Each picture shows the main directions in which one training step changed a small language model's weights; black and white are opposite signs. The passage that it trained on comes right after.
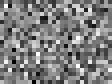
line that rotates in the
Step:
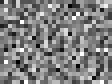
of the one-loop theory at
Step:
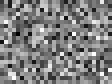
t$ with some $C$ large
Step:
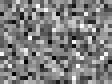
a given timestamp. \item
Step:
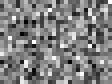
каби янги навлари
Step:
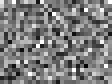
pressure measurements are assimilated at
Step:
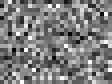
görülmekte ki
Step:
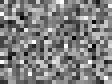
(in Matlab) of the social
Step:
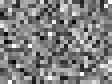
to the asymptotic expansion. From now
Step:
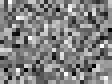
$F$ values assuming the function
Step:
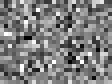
\item{\it Deeply
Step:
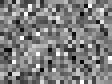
close to one over the plotted range of
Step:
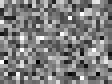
médicos no desenvolvimento de estratégias
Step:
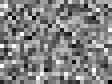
de estar siempre
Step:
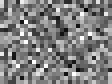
in time and frequency, leading to source
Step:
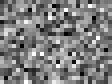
эти неравенства
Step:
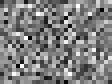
energy, which amounts to consider
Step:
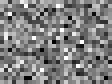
man etish, turar joy
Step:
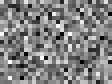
proven by the author in
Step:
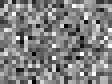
daughters were accompanying
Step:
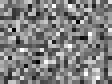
consistent with the observed excesses so
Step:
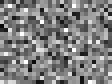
A.~Siegel. \newblock
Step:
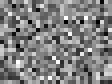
\Q/\Z$, hence it
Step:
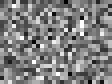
skein relation. Since
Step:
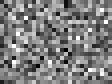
This expression should be compared to the
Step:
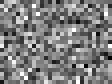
Campbell Hall,
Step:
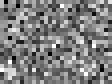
of particles and only assume the existance
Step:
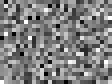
and 16-core CMP
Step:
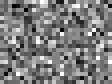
Agar narkoman
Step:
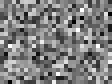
considered in a wider context; for
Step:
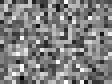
possibilidade de o tribunal
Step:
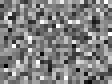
yassi yuzlariga
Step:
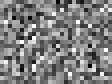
three different undercoolings,
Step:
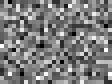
the non-perturbative
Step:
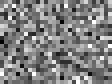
\textit{partial} hydrogen
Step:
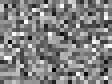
and \begin{align*}
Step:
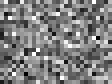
networks \sep lattice materials
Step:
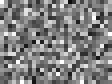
también el crecimiento
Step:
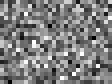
the puncture. So we have that
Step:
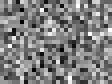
The first two algorithms let one solve the
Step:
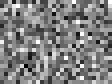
lifetimes gives crucial information about the
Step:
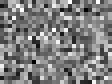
& flux weight 2 & flux weight disk
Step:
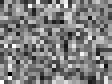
was for a long time considered as an
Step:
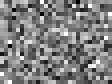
% de l'espace
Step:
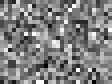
the cubes. For galaxies whose
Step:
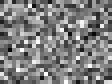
de la Infancia.
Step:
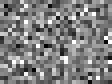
\maketitle \begin{abstract} The
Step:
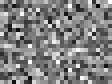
dimensionally regularized pentagon
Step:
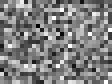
então, a existência de
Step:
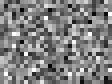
therefore the graph subspace \(\mathcal L\)
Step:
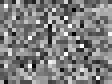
unit matrix. Here we introduced an additional
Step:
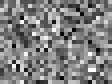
by assuming that the LOS path in
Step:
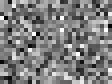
dengan nilai t hitung
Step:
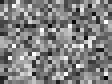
the tropical height pairing,
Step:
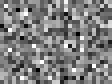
$f_{SB}$. The resulting
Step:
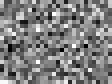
особливостей переробки
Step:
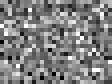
B. Fowler, and
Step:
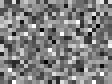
on Hilbert functions and level algebras that we
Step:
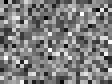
graph-based methods, attack graphs and
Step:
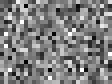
{\rm The Necessary
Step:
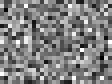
manzaraya hâkim
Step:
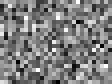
changes (effectif
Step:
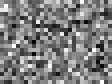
integral with $\cO_t$
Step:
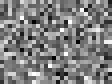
for batching processing of high
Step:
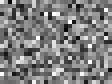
– die Aneignung des
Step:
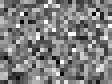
treats this as a multiplicative
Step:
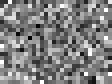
à eletrificação dos
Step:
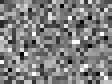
и балканистики и
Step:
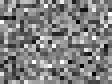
determines whether we are going to
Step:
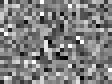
Gocht \at Center for
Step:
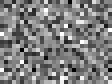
equal to $\mu$. The equations for
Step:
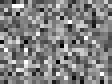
fenómeno, donde
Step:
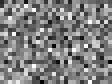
arbitral, a comunicação de
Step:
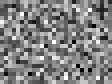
note that in the composite
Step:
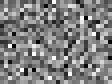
while experiencing good resonance.
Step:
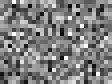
so das versuche ich
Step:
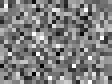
action with respect to Cooper pair and
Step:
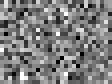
are excited in transfer reactions.
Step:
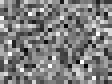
such a game is a vector
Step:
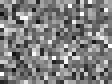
(notation of 2.5)
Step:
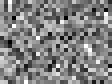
$B^\theta$ the sign of
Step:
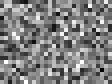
de synthèse Titre
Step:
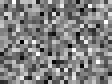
requires the embedding in string theory that is
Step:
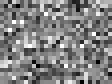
utama yang berkaitan
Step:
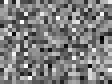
of classical mechanics, in the
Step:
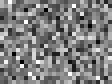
$ (from top to bottom:
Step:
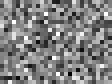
C_i$. This is because the
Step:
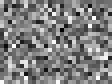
discussion for baseflow distortions
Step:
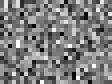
and the subgroup $H$ of matrices
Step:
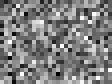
y fiestas, juegos
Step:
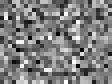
\ \mbox{for all
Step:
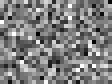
ha sido reconocida por
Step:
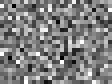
lower-dimensional domain $X\times
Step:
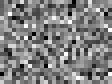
Higgs coupling terms with extra
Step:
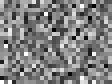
xizmat ko'rsatish
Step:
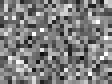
we have traded the factor
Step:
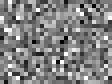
$n\geq 8$. By Proposition
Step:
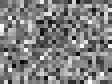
k_0$ in a certain frequency
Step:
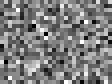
$\widetilde{w}$, then it is
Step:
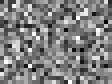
the principles themselves in each
